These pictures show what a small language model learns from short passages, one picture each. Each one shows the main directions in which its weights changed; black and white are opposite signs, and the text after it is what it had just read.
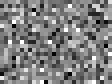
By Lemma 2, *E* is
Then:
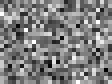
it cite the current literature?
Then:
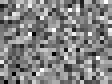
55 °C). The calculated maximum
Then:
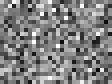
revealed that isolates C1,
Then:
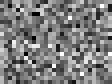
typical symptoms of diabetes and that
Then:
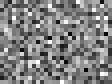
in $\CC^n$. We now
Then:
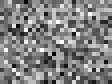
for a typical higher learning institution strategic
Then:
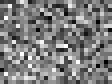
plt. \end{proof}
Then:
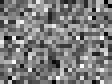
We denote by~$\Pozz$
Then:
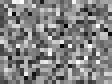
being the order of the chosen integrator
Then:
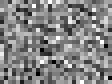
laser equations, and in
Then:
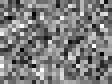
Excellent magnetic softness along with
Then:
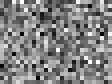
rural people are not willing to
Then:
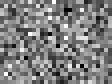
water quality in urban residential.
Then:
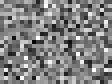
affect their well-being and job
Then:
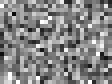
uses less memory than the calibration method
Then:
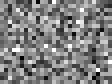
2 Michael Thelen
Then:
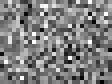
\pi _{0}$, the random variables
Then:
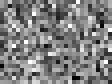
Malcev algebra is not
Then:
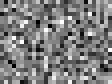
Higher prevalence in males
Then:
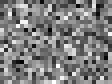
by the elliptic regularity $v\in
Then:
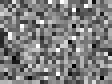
prodded me on various
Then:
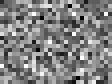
essential marked $(P_n \times
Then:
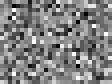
perception of these professionals about
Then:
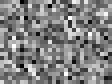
non-strict chain product poset
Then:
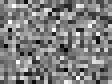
and Kozych (2021) that
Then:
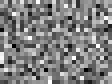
Quoc Tuan has made
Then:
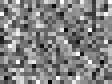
binucleated with prominent
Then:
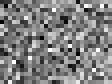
\mathbb{B}_n$ such
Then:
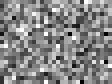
pairs. First we give some notation.
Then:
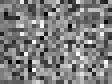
populations and high private transports
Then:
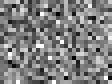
i} \sum_{q \neq
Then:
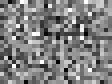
elastic boundary supports. *Journal
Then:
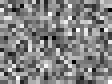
\def \ep{\hbox{
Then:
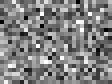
postoperative day 10 and
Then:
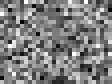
the countries with the highest levels of
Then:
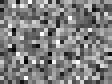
are also a Lagrange basis and
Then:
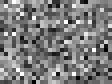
$D$ embedded in $M$
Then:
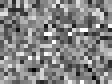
timing [2]. The use
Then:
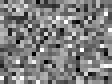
bending test was performed following
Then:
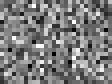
\cite{De87} takes up
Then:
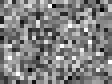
30.8% associated nutrition.
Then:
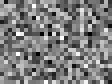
when it is difficult to access a particular
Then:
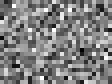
Sparse Bayesian Learning
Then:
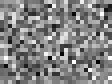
So each octahedron should contain
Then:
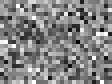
of data. It has three layers:
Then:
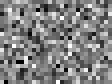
situation of these particularly vulnerable
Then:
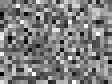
more and more applications, the need for
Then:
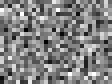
spread to Lymph nodes 0 0
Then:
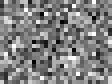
high compute resource utilization when
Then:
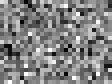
so-called (pseudo)
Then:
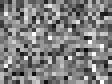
into a low power mode when it is
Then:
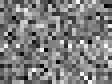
parts and laser welding of
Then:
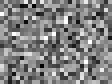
by the novel coronavirus
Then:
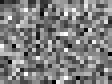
group. If $z\in
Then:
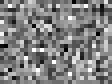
Chebyshev inequality, see
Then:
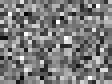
These cell lines are all of
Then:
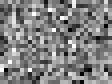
be the tame Hecke algebra
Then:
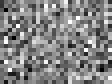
constructing sets of mutually orthogonal
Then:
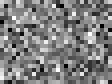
where the classification is carried out based on
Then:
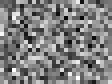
the mean and standard deviation of
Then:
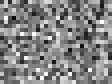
consider the slice representation
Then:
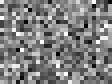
equation \eqref{hal2},
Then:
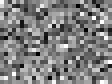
Tonolo, and
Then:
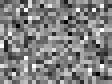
cassava peeled,
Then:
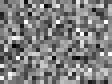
R}$ are disjoint from the images of
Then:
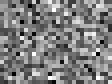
where $\widetilde{p}_n$
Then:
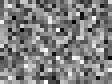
is to create segmentation model based on
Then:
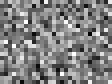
of green fodder is
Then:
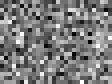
have \begin{equation}
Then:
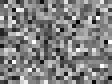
Here, one would aim to establish a
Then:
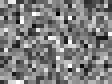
than the traditional measures including standard deviation.
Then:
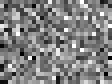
a smooth function $\langle P ,
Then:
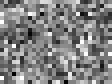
of boredom. In habitual
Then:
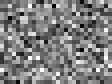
on fibrovascular polyp
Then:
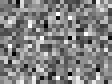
imagine any kind of biped
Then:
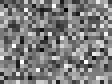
We survey the use of deep learning for
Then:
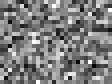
review*. Tribology International,
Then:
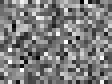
the *Scandinavian
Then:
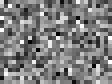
Class Actinobacteridae,
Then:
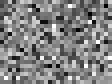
dominating set S is said to be
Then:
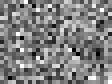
and estimating quantities that are smaller than
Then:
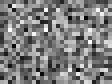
a monopoly in service. In
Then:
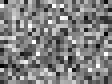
transmittance gradually decreases
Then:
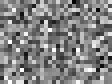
Theorem 1.2, we have
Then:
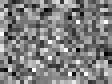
action of the birational map
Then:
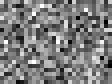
not in general position, it could be
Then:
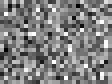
in every iteration, and that is like
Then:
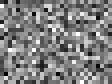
- Freedom of expression and the
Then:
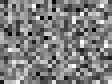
and open research* UC
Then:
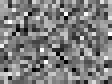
author: Tianyi
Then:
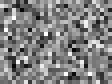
(*Too Numerous to
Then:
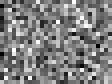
more comprehensive introductions, and more
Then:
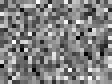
G$ is a {\em relative
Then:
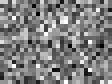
y \leq y_{ref},
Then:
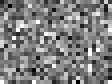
eutectic formed between GaSe
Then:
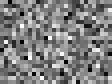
al., 2021). As with many
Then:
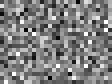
the homogeneity by visual
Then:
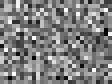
because the boundedness of $L$
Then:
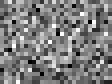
$p_\infty$ is a condition
